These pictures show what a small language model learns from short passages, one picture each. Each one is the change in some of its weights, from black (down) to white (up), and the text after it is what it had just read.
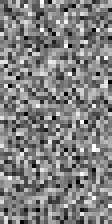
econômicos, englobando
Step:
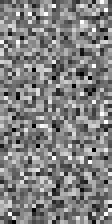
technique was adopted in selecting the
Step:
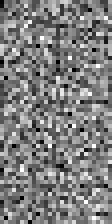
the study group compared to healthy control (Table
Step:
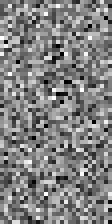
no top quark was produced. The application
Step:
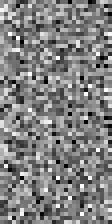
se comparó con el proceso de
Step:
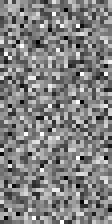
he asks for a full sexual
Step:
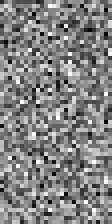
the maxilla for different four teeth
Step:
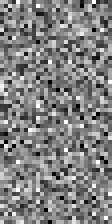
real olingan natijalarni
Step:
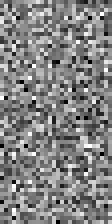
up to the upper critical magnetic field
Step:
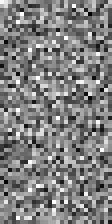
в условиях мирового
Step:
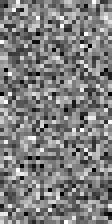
16th and 17th centuries
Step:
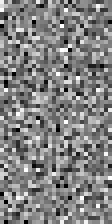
S, Wang X, Cheng
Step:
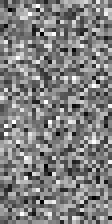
kamolotga yetaklash,
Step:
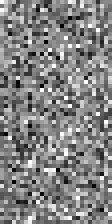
& Sc. XVII.
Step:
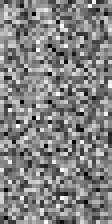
the complex plane and bar means complex
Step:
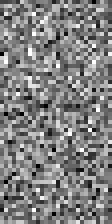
idea quality gap: 74 percent
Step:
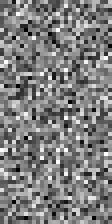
e Hidrología del Perú
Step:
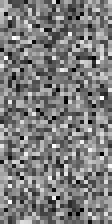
manobras parlamentares e
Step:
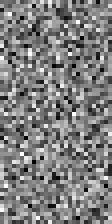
be interpreted as necessarily representing the
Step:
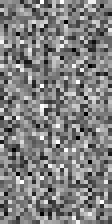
shaxs faoliyatida
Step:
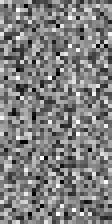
e psicologia, são
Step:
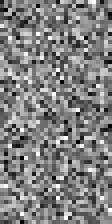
an unbroken series of
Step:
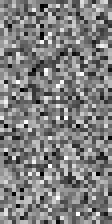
increased wound healing time and
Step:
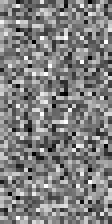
\end{figure} \begin{figure}
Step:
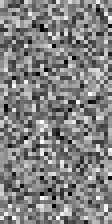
IV, an simulating mechanism is discussed.
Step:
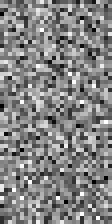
salt is dependent on the molar
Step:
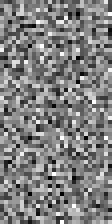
drift ratios that are one order of
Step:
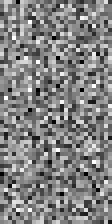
equilibrium constant. The value of
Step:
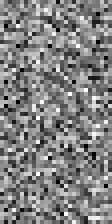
and three minor members or a single
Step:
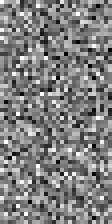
ikkinchi va uchinchi tur
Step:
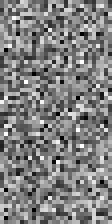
soil moisture (amount of
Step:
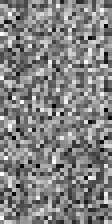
also not up to the satisfaction of a large
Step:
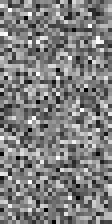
CDM halo. The initial conditions of
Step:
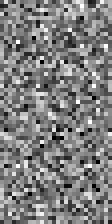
Total time of oscillation
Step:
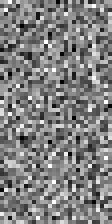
України функціонує
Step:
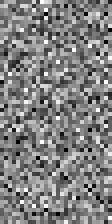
Казахстан» 40 б.
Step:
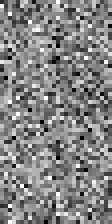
from the wells are excellent
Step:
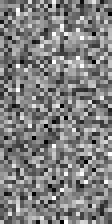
rol o'ynaydi.
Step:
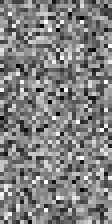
that these maps are mostly maps of
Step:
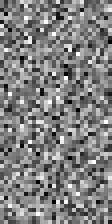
Veterinariya meditsinasi
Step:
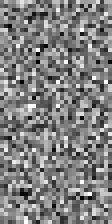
una desventaja para Estados
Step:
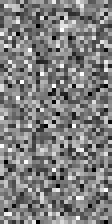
sustentável, tendo em
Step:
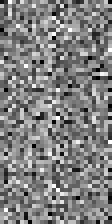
with advances in technology that are
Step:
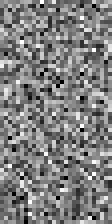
quriladi [1]. Biz
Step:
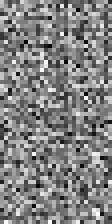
the history of the Unified Field
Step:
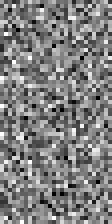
LEAD MODERATOR:
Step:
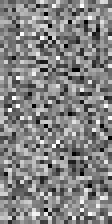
Chem. Lett.}\ }\textbf
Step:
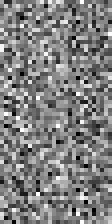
reconstructed as the event energy. A
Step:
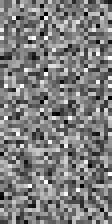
stopping cross-section of H,
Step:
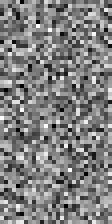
opted for a LB integrator also for
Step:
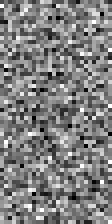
data collected through ecological sampling
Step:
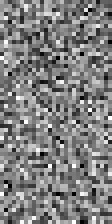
and image quality requirements of dichroics
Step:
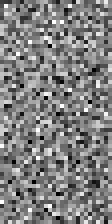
the expression for WL correction. In
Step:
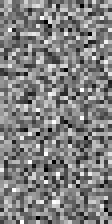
b\right), \qquad p =
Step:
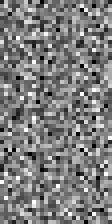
тасдиқлайди ва
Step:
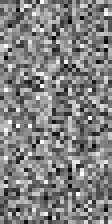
Fits represented by solid lines are based
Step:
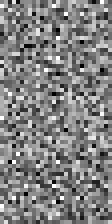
enterprise can be assessed in
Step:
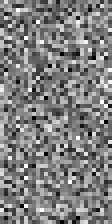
improving farm management practices.
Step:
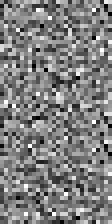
to pressure fluctuation is expressed in
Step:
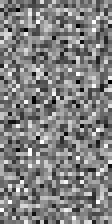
de cuidado remunerado – que
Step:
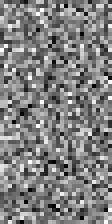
of proposed node monitoring protocol using
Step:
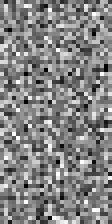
about the clarity and specificity of certain
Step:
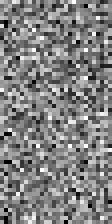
at different times, facilitating a
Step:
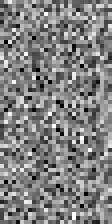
маніпуляцій із
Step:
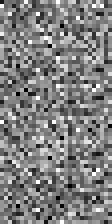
the exported VLDLs
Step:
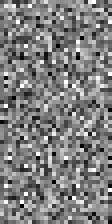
paisagem cársica do
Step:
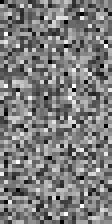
xavfsizlik. //
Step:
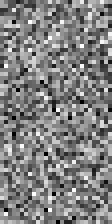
4000 nuclear recoil events
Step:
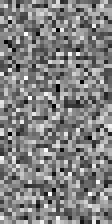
gain from the source to the destination
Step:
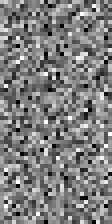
Kichik maktab yoshidagi
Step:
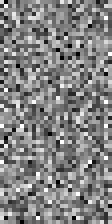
fauna of Hungary, Vol.
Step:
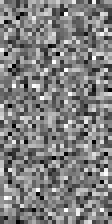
1/32) or by a code equal to
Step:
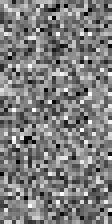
Level of Assurance OIDC
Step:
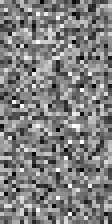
family members "I search for
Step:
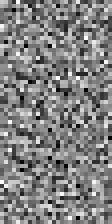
the factory's power supply. The aim
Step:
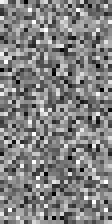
TA10-339 General application
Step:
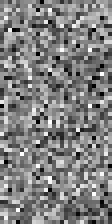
with decreasing differential conductivity with bias
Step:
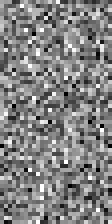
Dept. of Math., Indian
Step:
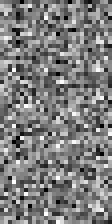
CUC y CNC) y
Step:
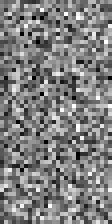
(Ševo, 2023), currently
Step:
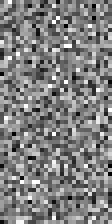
dimensiones: aprendizaje,
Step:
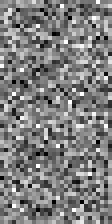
(data zvernennia:
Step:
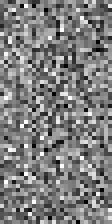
then lyophilized at -81
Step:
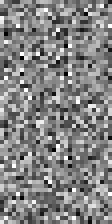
section the regulator dependence of
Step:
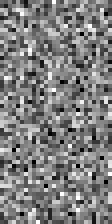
normlar ve medeniyet
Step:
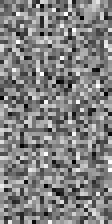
the public value system whom the most of the
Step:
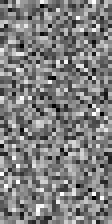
basal power does not condition the existence of
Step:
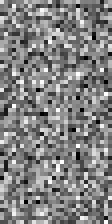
that the other ETAS parameters,
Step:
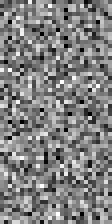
Calibrator name Stated
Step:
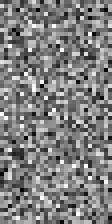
F (PKF) normal cornea
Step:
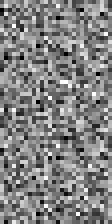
instead of standard time in measuring market
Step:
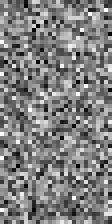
and XES is useful to explain
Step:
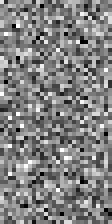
3. Dala ekinlari
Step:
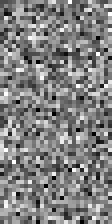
spectrum is obtained from convolution of the
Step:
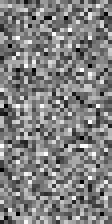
negue a existência de conflitos
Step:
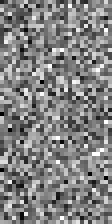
corresponds to the WRF model and is
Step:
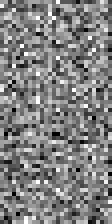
DL perspective in a comprehensive
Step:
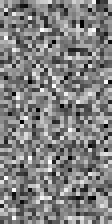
se ha operado una simplificación
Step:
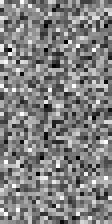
dependent scattering properties lead to the emission of
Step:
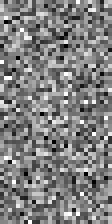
is often referred to as the OV
